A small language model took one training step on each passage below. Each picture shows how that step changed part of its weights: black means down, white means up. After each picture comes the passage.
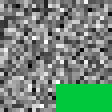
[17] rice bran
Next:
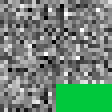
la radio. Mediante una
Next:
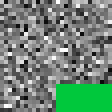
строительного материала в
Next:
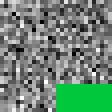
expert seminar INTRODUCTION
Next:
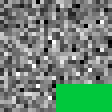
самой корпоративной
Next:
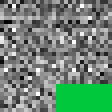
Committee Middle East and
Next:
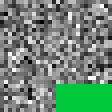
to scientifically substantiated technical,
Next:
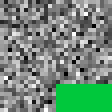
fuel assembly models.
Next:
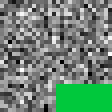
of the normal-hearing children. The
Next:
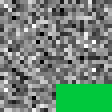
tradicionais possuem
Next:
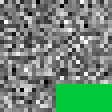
50%. The accuracy of the computation model
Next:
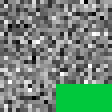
numerical mathematics extension is
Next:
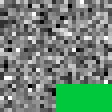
to Birtamod traders.
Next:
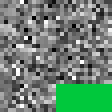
north. Otherwise, it would
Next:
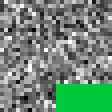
lack of utility of SR by
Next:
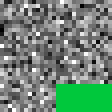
Mobile Progressive Deformable
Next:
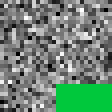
welke is samengesteld
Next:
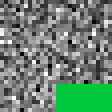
tetap dapat memberikan motivasi belajar
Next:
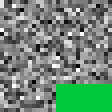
immer das Gefühl
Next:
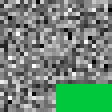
цифрових каналів
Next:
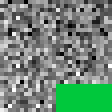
système d'information
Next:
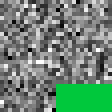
C_j y el de la
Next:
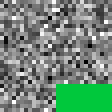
del mundo de salvaguardar
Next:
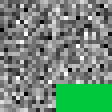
the two nations but also lays the
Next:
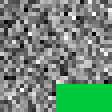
the Zit-Emba dam. The
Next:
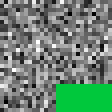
kabi belgilarini tahlil qilish masalasi
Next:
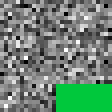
болалар меҳр билан
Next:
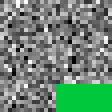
TO DIAGNOSTICS
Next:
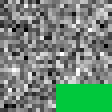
textos V. B. conoce
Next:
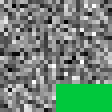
pe care i-l atribuie
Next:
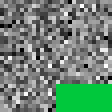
Department of Linguistics and the Graduate
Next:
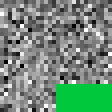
approccio partecipativo per
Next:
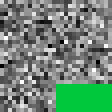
to your website, you can evaluate your
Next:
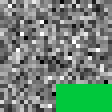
propensity to consume: in. the
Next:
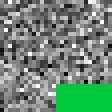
»vernünftiges personales
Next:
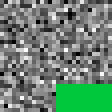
тратить много сил:
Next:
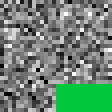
situação problemática e desesperadora
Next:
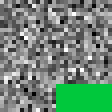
чи дуже вологі,
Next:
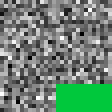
path-based; (ii) information
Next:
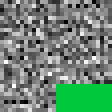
different experiments. In this paper, we describe
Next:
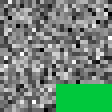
contextos cotidianos. Essa
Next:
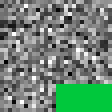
Foi com base nesta perspectiva que o
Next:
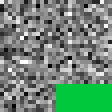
Fen Temperate None
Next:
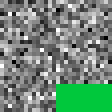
of the Tibetan language version
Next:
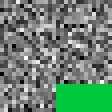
com você, homem, que
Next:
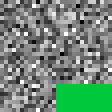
разі, якщо він
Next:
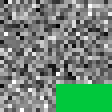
afzal ko'rishgan,
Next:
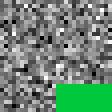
and Sample Size Determination
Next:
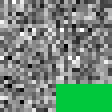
estatal*” (Obra citada
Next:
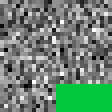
A series of cutting tests were carried out
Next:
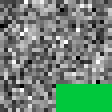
tercero y último se tratan
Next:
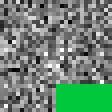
situations, and folklore
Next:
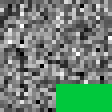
a normal system and a random blood sugar
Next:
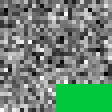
some of the layers were adjusted to
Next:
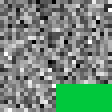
present study prevalence of type II
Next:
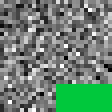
aimed at exploring how policy reforms have
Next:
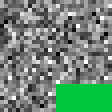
in 5 angular sectors (left)
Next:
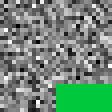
динамики роста
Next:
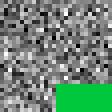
an ideological interest in opposing the
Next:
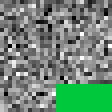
*Ireme nkóboro
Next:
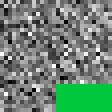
emocional significativo en las pacientes,
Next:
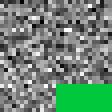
College of Veterinary
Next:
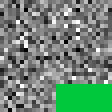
the first-order, second-order,
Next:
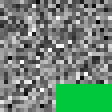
were homologous with the results of the
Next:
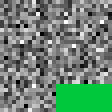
distinguish whether the effect is due to
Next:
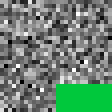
avenues of inquiry and
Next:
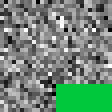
развития местной экономики,
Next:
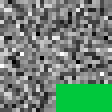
A Sensor Z FOV Comments
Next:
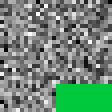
maxsus tadbirlar -
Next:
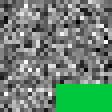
e social, roupas de
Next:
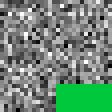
of the application of metal additives in
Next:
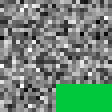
Filosofia da cultura*.
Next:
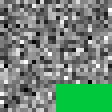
по содержанию
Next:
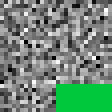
номиналу. Гурт
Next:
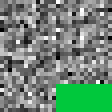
appears in the form of a sharp
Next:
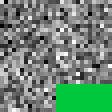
online versions were intended for use by
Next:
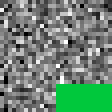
y su relación con los sistemas de
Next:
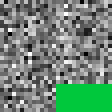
etildi va uning maqsadlarini belgilab
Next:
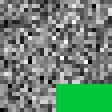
Valladolid., pp.
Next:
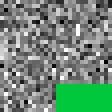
skip layer fashion. Only one
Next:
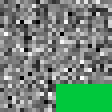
two steps. Core tablets were
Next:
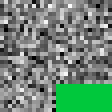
pouvons donc pas
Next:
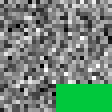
therapy was highly effective in the respondents in
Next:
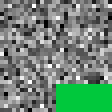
за все розвитком сучасної
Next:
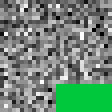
fodder are available. Each unit weight
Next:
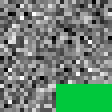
течение 2-3 мин.
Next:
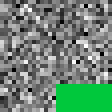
at Westminster, in the year
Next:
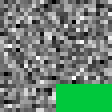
main priority?* - *How can
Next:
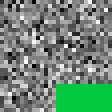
deeper one) upstream the two
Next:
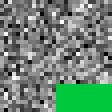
podem ser realizadas em âmbito
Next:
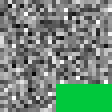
intraocular pressure (IOP)
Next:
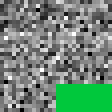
Mashinani hamma tomoni
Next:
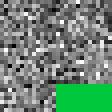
sudut kritis yaitu
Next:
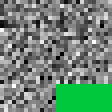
others. This competitive mentality is essential
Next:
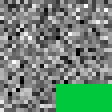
n'est pas toujours
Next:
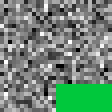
methyl XII XIII XIV
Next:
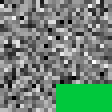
& Suddarth's textbook of
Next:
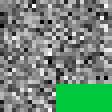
with a constant submergence corresponding to
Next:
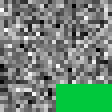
from the cores of the unworked
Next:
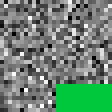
techniques proliferated in the area of
